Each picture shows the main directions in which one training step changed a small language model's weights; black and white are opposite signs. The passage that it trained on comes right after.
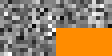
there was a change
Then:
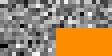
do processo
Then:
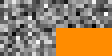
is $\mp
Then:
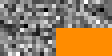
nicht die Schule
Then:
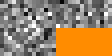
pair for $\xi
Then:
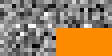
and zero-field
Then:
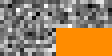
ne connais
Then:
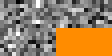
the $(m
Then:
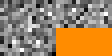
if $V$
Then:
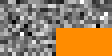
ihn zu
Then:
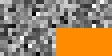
comunicación para
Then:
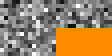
is partially
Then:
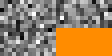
in two additional
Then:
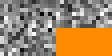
sound crossing
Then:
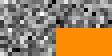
etishtirish uchun
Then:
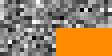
the remaining ones.
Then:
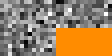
statement but it
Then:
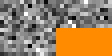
recently led
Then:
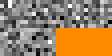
Dynkin diagram
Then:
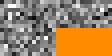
simplicial sphere
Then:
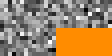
rivojlanish strategiyalarini
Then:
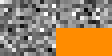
indicate the presence of
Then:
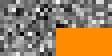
specific set of questions
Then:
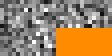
and IH
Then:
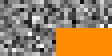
0$, where
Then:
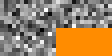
variables and operators in
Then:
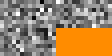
study of random functions
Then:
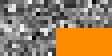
necesidad de
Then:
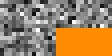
que a sua
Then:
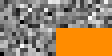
for some $\theta
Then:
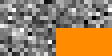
similar metallicity).
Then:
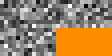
There is no direct
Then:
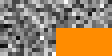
many in the
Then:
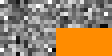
y el complejo
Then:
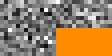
study for $A
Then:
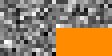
close to the
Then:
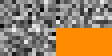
Drivers of
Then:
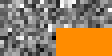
be spanned
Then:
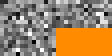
uchun 4-5
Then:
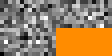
digraph as given
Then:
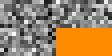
defining equations in
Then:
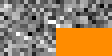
time, yields
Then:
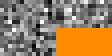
ne d\'epend
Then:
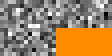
where $\gamma$
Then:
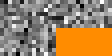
kasb ta'lim
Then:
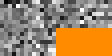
be a string
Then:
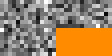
voltadas ao
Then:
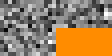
which can be identified
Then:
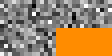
shell model calculation
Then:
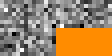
ishlab berish
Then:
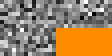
Methode der
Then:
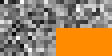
DIST |
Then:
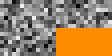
is taken from
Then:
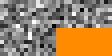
our context.
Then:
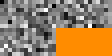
команд до
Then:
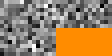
Hence we can consider
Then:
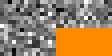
are many works about
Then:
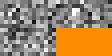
global inertial
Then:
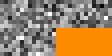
row). The
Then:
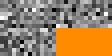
are explored.
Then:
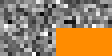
органів управління
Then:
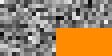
um plano
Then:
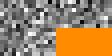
be integrable and
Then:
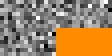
rational polyhedral
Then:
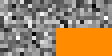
va raqamli muammolar
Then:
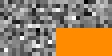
We use this
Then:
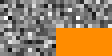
transformation induced by
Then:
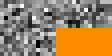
and $X
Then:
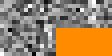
a similar way,
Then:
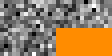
reducible case from
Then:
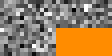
for the induced by
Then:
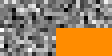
for radiative transfer
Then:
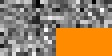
a novel
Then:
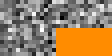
to the components of
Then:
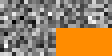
there exists a rational
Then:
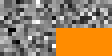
the Two
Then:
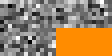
un nuovo
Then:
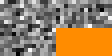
and an increase in
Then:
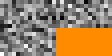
of order 2 such
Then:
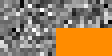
by replacing
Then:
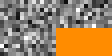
Then, since the
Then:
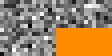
is defined as:
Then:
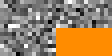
of molecules
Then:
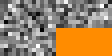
expressed in a
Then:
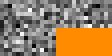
two-particle graph
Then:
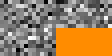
cost $l$.
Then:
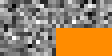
que habitaron
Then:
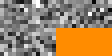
a plant from
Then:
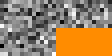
produced in the
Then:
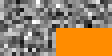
the Fourier coefficient
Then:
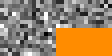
greater complexity and uncertainty
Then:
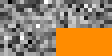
Benders decomposition
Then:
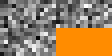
character degrees are
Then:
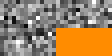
the following inequality:
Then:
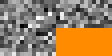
respectively. The same
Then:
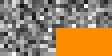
is decreasing in every
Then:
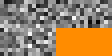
These imply that
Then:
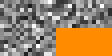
(CCR and
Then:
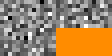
$\Omega \subset
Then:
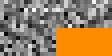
ions guided
